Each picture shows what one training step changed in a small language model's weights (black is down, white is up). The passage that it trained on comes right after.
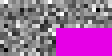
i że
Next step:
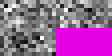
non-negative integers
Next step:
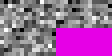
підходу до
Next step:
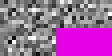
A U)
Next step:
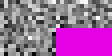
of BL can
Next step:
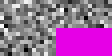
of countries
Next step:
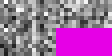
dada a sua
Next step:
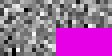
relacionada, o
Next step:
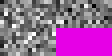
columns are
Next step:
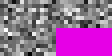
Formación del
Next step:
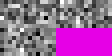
ill adult:
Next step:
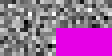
в СУ
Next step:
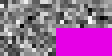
cases. In the
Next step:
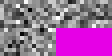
computed, as
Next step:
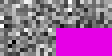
of systems with an
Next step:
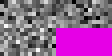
normal distributions under
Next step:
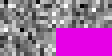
қадар ва
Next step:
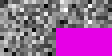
une longue
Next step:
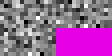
va xalqaro
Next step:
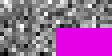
\forall i =
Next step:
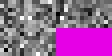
the limit cycle
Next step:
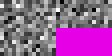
usuli sifatida ham
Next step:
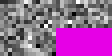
and hence the claim
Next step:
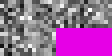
the contrary
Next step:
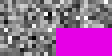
- before the
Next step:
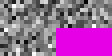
kun ey
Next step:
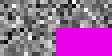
tanqid qilish
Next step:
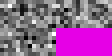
the right side of
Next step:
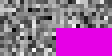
claimed. \\
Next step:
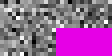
cocycle formula
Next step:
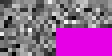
at second order,
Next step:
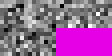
erasing all the
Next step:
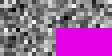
to be the
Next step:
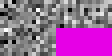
x, x
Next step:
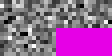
usul bilan
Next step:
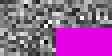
and define remainder
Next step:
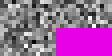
between higher limits
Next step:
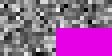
hal qiluvchi
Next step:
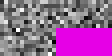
are members of
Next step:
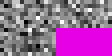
va mustaqil
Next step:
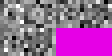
motif olarak
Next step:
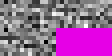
AND IN
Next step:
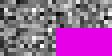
(or below a
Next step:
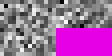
o comportamento
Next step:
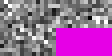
$\ge$, there
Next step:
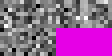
the value function
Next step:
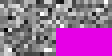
para a normalidade
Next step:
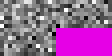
of elements},
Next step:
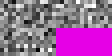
mit einem
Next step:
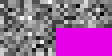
the fractional order
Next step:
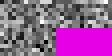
vanishing since
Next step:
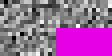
Euler solver with
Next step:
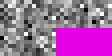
de que a vida
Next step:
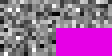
lateralmente por
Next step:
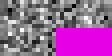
\] These are the
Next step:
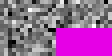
Lembak dan
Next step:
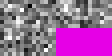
relación entre la
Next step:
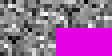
здания или
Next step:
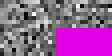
one being value
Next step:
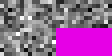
the interval of support
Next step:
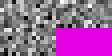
= \langle
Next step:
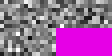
coefficients, of the
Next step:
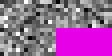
polynomials, wavelet
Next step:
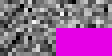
Teaching for
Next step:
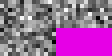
the mesh plot
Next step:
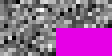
for some operator $
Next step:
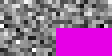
of future
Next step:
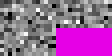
apprend et
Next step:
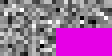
conflito para
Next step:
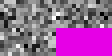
a jurisdiction
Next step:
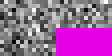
2$ and a
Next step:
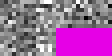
since $\Phi$
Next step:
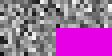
обществе и
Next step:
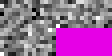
different form of the
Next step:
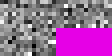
corresponding SDE with
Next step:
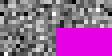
its coefficients for
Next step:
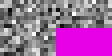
\in W}
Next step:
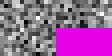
va yozma
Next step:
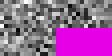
of $C$
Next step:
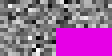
Heimat der
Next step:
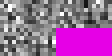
grać na
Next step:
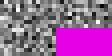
this work was considered
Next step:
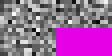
can use Proposition
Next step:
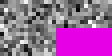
complexes have high
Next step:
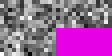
the set of interior
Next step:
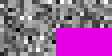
the result for a
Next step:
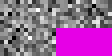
Power Flow
